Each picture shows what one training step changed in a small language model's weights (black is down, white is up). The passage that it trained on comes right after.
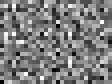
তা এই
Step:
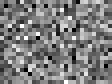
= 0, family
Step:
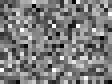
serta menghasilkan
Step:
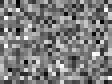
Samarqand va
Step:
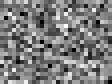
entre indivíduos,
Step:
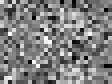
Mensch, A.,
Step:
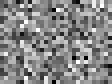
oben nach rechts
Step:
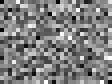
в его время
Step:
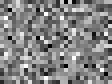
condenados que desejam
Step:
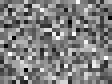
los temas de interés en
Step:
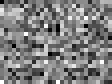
ambiente. 4.
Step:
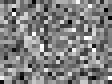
e descritiva, nas
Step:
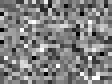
talablariga javob
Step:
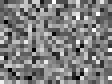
image. Kulgi
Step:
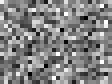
ke generasi.
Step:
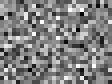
de la Amazonía
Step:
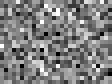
следует, что
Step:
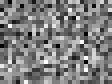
milik Ferrari
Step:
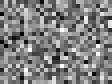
can be said that
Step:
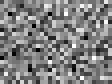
preço efetivo
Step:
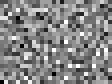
porcentaje de
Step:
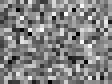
You have made
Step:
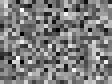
об успешной
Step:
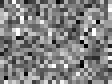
sendo a orientação da
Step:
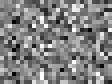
discriminante En lo que
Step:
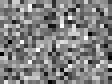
де відбувається
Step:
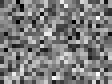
fotos isoladas,
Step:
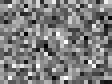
Maria de São
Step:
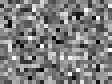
and completed in
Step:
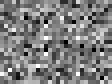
In the experiment,
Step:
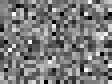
public transport, using
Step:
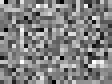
biridir. Zero,
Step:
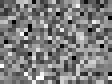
foydalanish talab
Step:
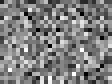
kelib iqlimning
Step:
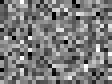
bolalar ko'rish
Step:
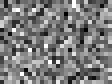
estudantes e comunidades.
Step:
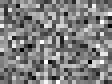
среды. На
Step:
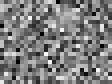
el medio ambiente y
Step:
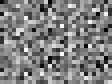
bir qator ijobiy
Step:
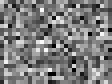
Москва: Ад
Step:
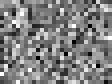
trzech lat.
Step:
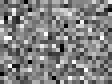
en corte mariposa
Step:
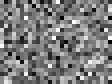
menyatakan bahwa
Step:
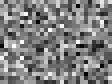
kg zarba
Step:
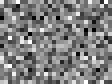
agua mg/L
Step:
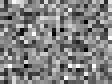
município de
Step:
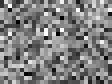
deberemos tener
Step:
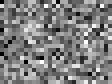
réussir leurs
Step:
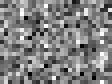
kerak? Kim
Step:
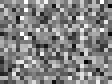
publique o seu
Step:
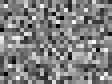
lebih mengikuti
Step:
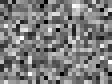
international definiert
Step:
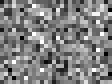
присутствует и
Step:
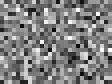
arbres secs
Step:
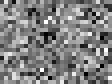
ketib darsni
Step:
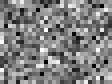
що зумовлено
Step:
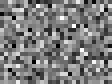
INFL. En
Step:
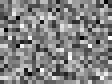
el funcionamiento del
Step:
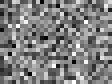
crônica, uma
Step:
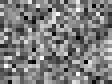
din cadrul
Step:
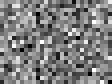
солідарності в
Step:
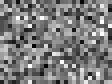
always works
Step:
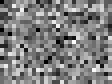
1. Чтение
